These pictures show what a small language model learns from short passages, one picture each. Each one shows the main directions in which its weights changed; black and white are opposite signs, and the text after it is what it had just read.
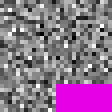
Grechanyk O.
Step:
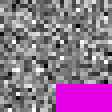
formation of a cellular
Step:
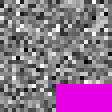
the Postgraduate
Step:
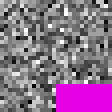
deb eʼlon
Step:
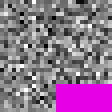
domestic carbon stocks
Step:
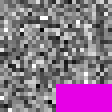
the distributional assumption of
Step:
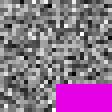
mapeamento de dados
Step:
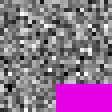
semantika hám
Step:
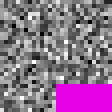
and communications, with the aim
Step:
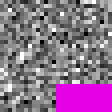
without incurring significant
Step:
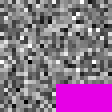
(15). The beneficial
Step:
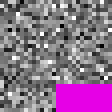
periods, Dissolved
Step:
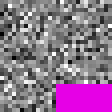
For example, the Federal
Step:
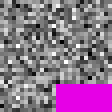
Temperature* : 43
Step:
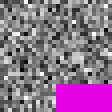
observation first noted by Kibble
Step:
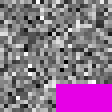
the health net tends to
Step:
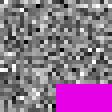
a significant positive effect on
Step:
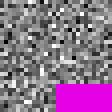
Parameters from the Trial
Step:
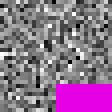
to calculate excess molar
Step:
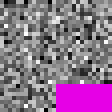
robotic process automation in
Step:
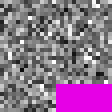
(samples / sec)}} &
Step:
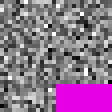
badly affected after they were
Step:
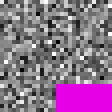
Adhara Shuamme
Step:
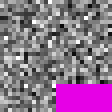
Ao buscar a
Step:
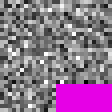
sensors, which give information about the
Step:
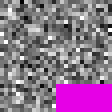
at the evolutionarily stable
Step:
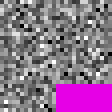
Mixaylov V.A.
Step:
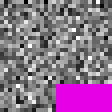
for high risk vessels where
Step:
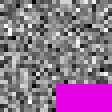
from those of gravitons that
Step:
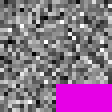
on the nature and organization of
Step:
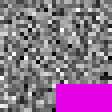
online). The temperature dependence of
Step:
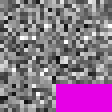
mass of the envelope when the
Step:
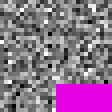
quality of life in
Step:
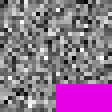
If a participant prefers not
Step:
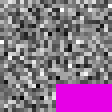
about the conditions of creating the
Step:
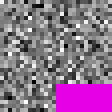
appear cluttered and
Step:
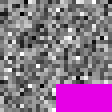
of different supporting electrolytes
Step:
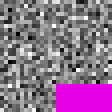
ham ushbu asar
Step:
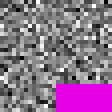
velocity at the solar
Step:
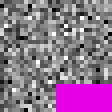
tiveram a sua importante
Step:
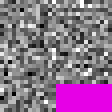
the position of the particle in
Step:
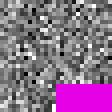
previously declared when
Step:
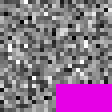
and the overall robustness of
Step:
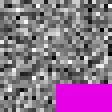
Incidencia de un
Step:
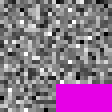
the reference model has been decreased
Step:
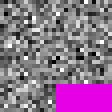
help of robots to
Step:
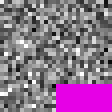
in *Pseudomonas
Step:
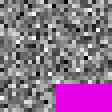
analysis of the repurposed
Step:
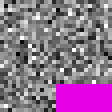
possibly arise when two
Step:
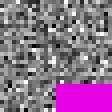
выделяется три
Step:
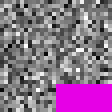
tooth, ventrally toward
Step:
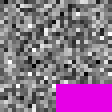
respectively. This high performance on a highly
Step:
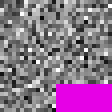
group discussions to deeply
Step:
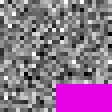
catalog are distributed
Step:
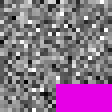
The recovery of it takes
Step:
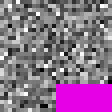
va rivojlanishi
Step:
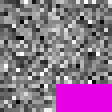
specified by feedback
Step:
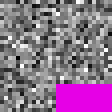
questa seconda parte
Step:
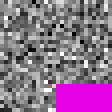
– Тошкент
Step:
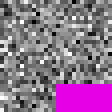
disease PD-1
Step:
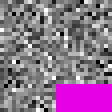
des ajustements pour
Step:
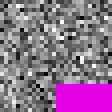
impact to reduce the
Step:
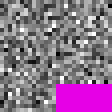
bleibt. Dass
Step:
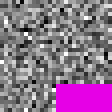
Is the transition scenario
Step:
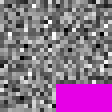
for academic use (but
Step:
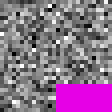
conjugate of all modes and
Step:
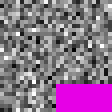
(b. 1994) collection is
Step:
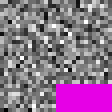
la OMS considera al
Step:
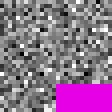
for all $x \in X$ and
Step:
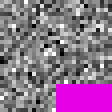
data and providing more insights.
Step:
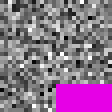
pre-pilot activity in
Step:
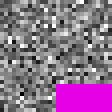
pertinentes et significatives
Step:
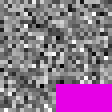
paralela que pasa a
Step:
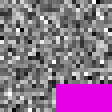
injury prevention,
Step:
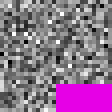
at different times of the
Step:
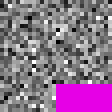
and dental students participated in
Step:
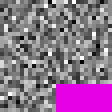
vector laser pulses
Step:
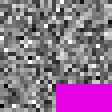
briefly shows the design of the
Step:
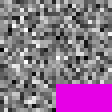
are shown in Table 1, and
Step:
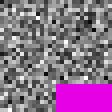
salud pública.
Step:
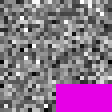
$p_{binomial}$, is
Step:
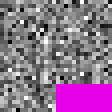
the local field $E_{f}$ will
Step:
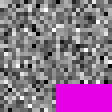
e serviços são
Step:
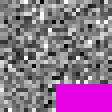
ended up in distant
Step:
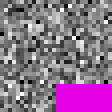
thought/feeling on
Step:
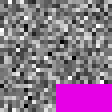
vs. depth and unique
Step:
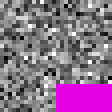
it is essential to establish
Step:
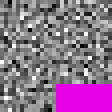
and thin floorplan
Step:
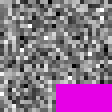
collaborative de textes,
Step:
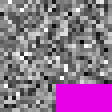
information and is not designed for
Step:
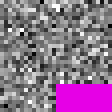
analysed using proportions,
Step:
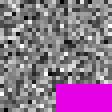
se realizaba una
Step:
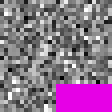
So, this is impossible
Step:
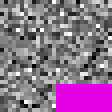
hash $h$, the pair
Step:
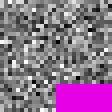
production cross section:
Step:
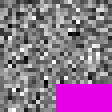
uy-joy va transport
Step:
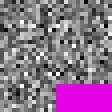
the final design of approximately
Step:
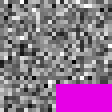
its corrupted version
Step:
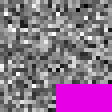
sehingga dapat
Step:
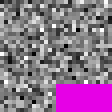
\rightarrow 0$ first, then
